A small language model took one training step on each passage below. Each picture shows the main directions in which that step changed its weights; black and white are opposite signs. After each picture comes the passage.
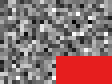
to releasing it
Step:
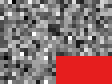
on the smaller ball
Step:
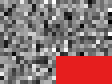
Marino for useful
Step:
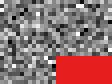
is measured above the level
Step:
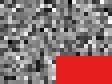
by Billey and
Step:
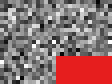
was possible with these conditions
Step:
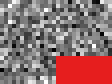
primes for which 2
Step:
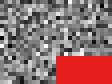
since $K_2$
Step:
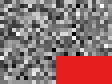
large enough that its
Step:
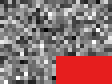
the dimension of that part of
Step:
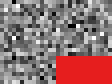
we compose are:
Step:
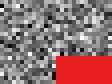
the above inequality, we
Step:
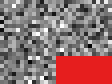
binding solutions.
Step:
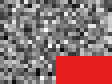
not correlated for different
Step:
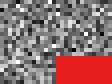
planetary mass
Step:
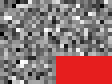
building energy and
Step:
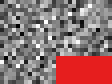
outside corner on
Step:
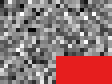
Several influential
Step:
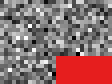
in the outer region
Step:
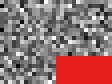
in stress. The
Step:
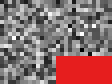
the finite quotient
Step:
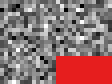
fact, we will show that
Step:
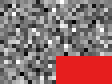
$m$-ary tree
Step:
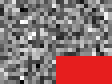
the system network in wide
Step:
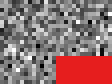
On this decomposition
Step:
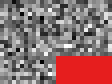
any connected Lie group
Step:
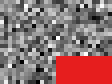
our SAIP method
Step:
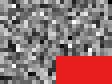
and racks can be
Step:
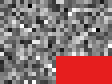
not necessary to
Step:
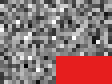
article by a more
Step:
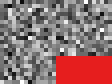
as expected.
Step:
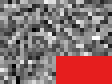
in proportion to the
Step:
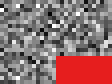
Finally, the
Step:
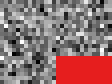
| Parameters |
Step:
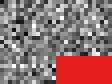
taking the single
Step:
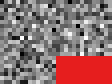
coefficient at a given
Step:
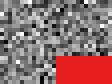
Theorem 1.1 in
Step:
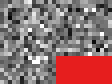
A\otimes K)$ where
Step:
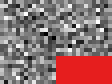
\cup \cdots \cup
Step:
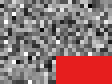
One has either
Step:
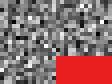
first random number comes from
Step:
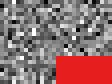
\at Tokyo
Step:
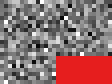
for the fourth
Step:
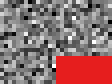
are independent on variations
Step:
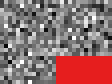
for modulation space over
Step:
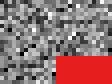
the spectrum is
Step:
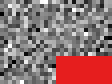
distribution. In this context
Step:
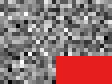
to the fBs.
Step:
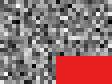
risks from the
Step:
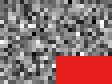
for the norm of the
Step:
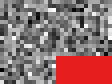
can prove inductively
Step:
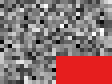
bpz} rely
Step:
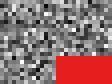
$\d$ and the
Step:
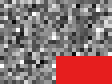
but with the spin parameter
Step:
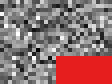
pure spinor does
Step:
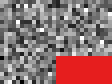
are still too
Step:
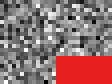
the fundamental group
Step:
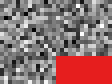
\ell, p \in
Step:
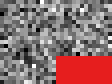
correspond to the difference
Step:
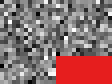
: Differential
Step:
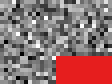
of $\hg$ at
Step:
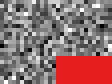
Rev.\ D {\bf
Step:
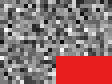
scattering model provides
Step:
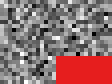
elements of the projective
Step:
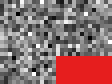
$\phi^n$ to
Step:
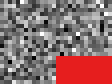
in graphene up to
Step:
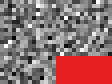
\in X $$ Pour
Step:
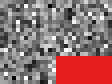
complete and still
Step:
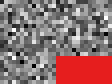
least one element of the
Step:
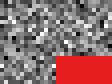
and the related norm
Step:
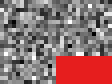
Regularity conditions}
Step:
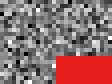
discuss the case of
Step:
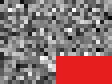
sufficiently high energy to
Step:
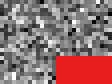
the alpha singlet and
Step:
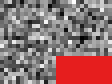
until it becomes
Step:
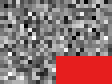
of which $m$ are
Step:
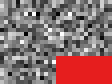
appealing in the
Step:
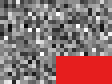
of $W\setminus
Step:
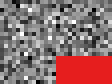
though the result is not
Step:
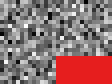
$t$. Therefore,
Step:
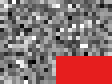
over all the lattice
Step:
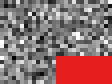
of the algebra ${\mathcal
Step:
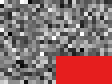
of the interfacial
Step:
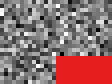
what follows, a
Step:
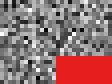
we only include the
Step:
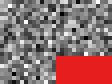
either knowledge
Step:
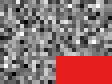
point is related to the
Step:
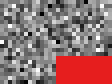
sending $X$
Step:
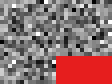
can proceed as in
